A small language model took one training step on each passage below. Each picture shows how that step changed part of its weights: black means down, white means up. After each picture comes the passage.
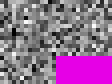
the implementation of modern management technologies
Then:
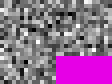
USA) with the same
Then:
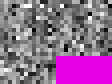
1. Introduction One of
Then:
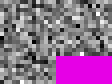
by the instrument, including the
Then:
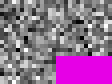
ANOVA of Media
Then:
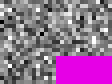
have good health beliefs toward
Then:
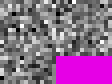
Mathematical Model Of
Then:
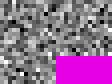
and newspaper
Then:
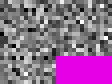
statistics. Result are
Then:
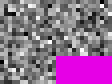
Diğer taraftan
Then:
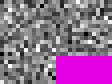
have been moved from
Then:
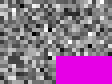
analysis was made possible by the
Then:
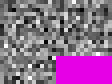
rendering it a major
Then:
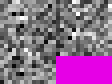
puede agregar su
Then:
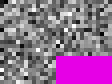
WHO (World Health
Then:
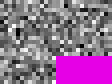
vascularity, and
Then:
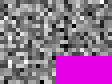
simultaneously achieve suitable
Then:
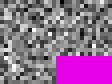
₃ ClS C :
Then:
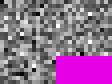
fanlar doktori, professor
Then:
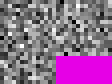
own moon, nor
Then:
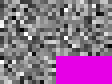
water engineers with local
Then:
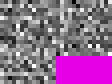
making it possible to harness
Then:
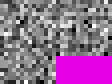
a problem for the development of
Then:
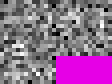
on marketing performance and its indicators
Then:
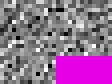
humano são estudados, mas
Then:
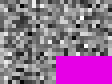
are increases with new,
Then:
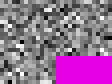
during the twentieth century
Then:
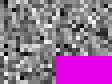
Sabina L/S
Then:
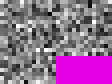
reduction. Before the
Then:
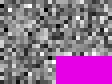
the Tashkent State
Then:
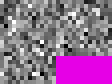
idoralar faoliyatining
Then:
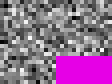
basados en valores y
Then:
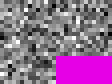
sharoitining tut
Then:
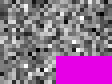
boshqalar. 1.
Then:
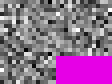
Chiziqli bir
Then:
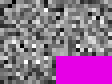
há de fato é um
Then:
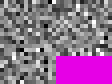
it difficult to determine treatment
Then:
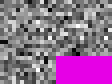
to be caused by an
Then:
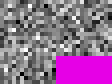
o sólo a los que
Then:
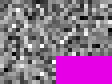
системы понимания
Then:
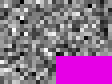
results of the Sobel
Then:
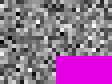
the complete survey questionnaire used in
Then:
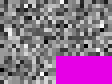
ileum smooth
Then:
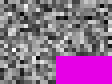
confusion, it simply
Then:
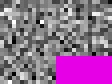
5%, obteniendo
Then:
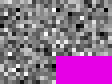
which the expression “the ten
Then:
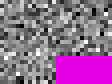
the language – there were no
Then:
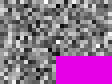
groupe. Cette
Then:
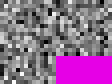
We observe in our
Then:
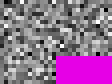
Countries and
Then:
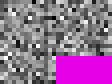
This research paper verifies
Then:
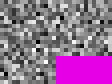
*BMC Women's
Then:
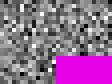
Respiratory diseases and their
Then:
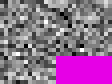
among others (Fornell
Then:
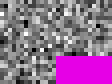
current, the detachment
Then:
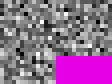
be composite materials,
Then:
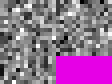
due to PPH in our
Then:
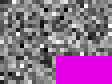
Sacred plants such as
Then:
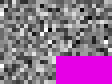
teaching practice activities, there was
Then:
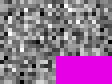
з рекомендацій
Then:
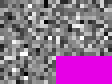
(RS) which represents
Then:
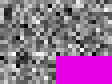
in the ISI
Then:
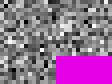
a significant relationship between flextime
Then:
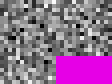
war erstens, dass
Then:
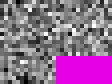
the containers were removed
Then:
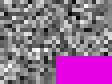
Nandwa, P.
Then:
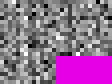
так как из теории
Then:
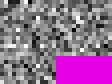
ABSTRACT Network traffic
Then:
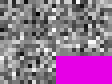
for adolescents.
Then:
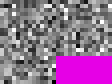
gateada haya sido
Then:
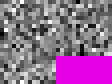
Integrated census and
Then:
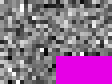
is the responsibility of prevention
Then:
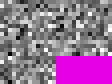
for each smell source in
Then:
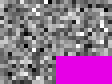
on their investment after a
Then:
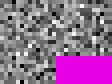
रंग का
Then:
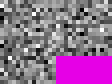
W. Sichuan is
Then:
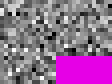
qiladigan sport turlari
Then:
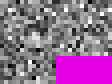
narratives. If the
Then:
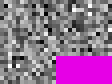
а значит,
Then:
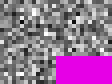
capaz de agir sobre
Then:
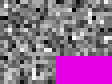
4.04 points, in
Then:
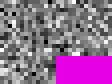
Nigeria, scarcity of
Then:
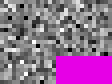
children are exposed to in
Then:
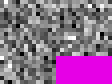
12 patients with PNET
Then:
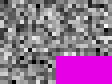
de saúde pública, na
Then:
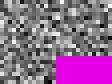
evaluate the performance of models.
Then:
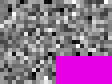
working world but would also
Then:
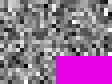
and rising demands for
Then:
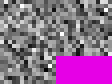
shown to lead to the following
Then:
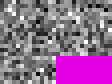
on Regulations and Science
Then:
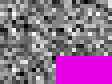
mismo que informar
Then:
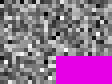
Similarly we can show
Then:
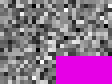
: Electrochemical reduction,
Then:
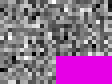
products are expected to continue
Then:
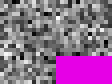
sample discrimination. The
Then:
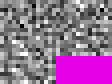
individuals, which has been
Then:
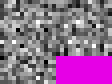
not consistent even among the samples
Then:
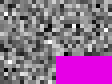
reported case highlights several key
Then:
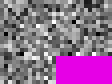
review reveals that these political
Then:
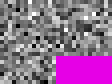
Wilcoxon Signed
